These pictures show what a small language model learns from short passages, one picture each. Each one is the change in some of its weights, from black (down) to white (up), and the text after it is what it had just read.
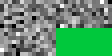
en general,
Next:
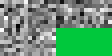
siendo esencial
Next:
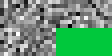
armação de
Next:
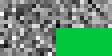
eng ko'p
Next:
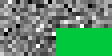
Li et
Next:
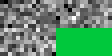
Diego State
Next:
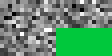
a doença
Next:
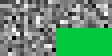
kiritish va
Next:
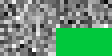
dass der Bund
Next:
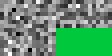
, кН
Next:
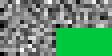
- voci di
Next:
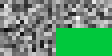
in the school
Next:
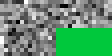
economice care
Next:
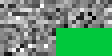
da universidade
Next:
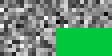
níveis de
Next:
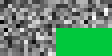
humana, como
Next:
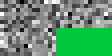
ve ileri
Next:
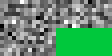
va Barri
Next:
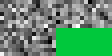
va fosfor
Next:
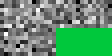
darajada oshirish
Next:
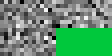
artes, la
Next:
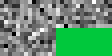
bir nechta
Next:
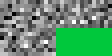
a importância da
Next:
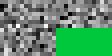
a referências
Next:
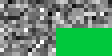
Raufov //
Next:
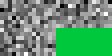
necha yil
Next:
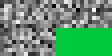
oy davom
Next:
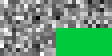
защиты прав
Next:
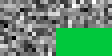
preservation and
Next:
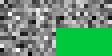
foram implementados em
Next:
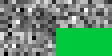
untuk membangun
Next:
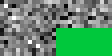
a si mesmo
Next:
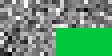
что тему
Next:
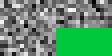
Cooperación y
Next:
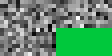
o jueza
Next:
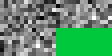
ta) tashkil
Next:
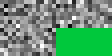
necesare pentru
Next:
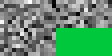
se ajungă
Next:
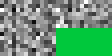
etish uchun ularning
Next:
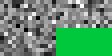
в реальном
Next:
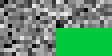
a documentar
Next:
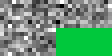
с точки
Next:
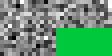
у статті
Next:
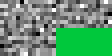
comum nos
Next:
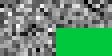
tadqiq etib,
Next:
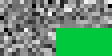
unos pocos
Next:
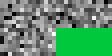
a volta do
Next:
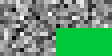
director, ni
